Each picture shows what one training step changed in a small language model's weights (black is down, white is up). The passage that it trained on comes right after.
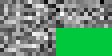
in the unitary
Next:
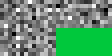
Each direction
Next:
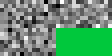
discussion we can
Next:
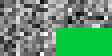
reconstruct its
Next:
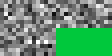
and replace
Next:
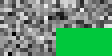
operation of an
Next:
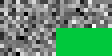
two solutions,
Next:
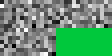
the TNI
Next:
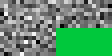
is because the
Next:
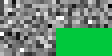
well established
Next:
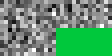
IMP method
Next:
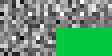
a certain threshold,
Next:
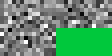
means that the integration
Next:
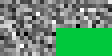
Fermi level is at
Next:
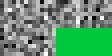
failed to
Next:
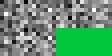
NMCMC and
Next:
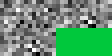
decay in quasar
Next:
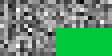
Lax pair in
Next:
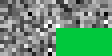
shortest distance
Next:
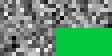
and the results are
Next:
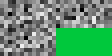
between the optical
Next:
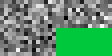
with optional
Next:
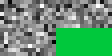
in ~\cite
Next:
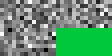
present work has the
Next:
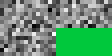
more weight to the
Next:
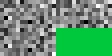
concept of
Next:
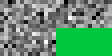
the various structure functions
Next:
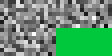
the presence of the
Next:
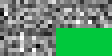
is less than
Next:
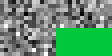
dynamics of a simple
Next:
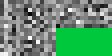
spin-1 model
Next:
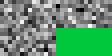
know, I will
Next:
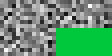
of the Dirac
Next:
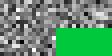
Smooth projective
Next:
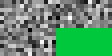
this linear relation and
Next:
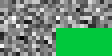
space, including
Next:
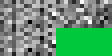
still lead to
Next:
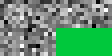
be written as
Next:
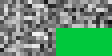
in the case of
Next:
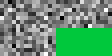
stating that
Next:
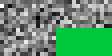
the linear increase which
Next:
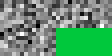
particles in plate
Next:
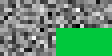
of comparison between
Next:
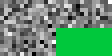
with heat
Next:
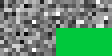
support through grant
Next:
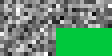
are the important
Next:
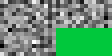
appropriate corrections
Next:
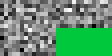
parameters being allowed
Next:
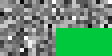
transport factor has
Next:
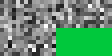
material, rather than
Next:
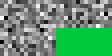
Personal use
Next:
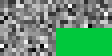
the size and structure
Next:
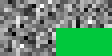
exceed unity
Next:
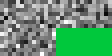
the largest
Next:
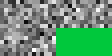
relevance of
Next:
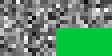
jet radiated)
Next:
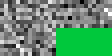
RG scale
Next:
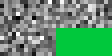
earlier study
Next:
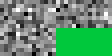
$\&$ van den
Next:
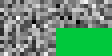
individual $i$.
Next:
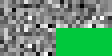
was simulated using
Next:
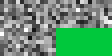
optical (blue
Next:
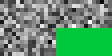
the expression of the
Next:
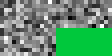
metadata to
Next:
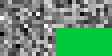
queried the
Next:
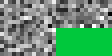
does not exist
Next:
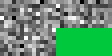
density is independent of
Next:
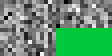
as a gate
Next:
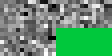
in analyzing
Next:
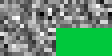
and excited
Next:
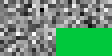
assumed by the
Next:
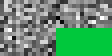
are used in our
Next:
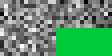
is to satisfy
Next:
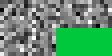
systems taking into
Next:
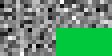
efficiency close to
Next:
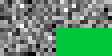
difficult to define a
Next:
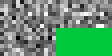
a better transfer
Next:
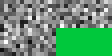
Model I
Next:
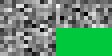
take our generators
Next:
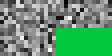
the number of terms
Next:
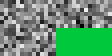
the observational
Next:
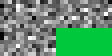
values around $\gamma
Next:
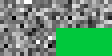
each (a)
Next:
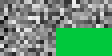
the pulse in
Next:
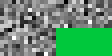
magnetic field. The
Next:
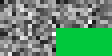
proposals have
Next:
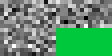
with details given in
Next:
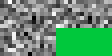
directions per shell at
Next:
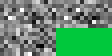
and ballistic
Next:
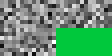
of this new version
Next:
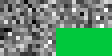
In order to obtain
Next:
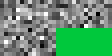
2.9 second
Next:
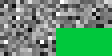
EB, and
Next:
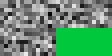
of Algorithm
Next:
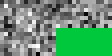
pulsars in
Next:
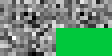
proposed atomic
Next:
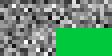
the phononic
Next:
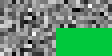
magnetic field,
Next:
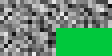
of disorder,
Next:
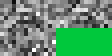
particle trajectory
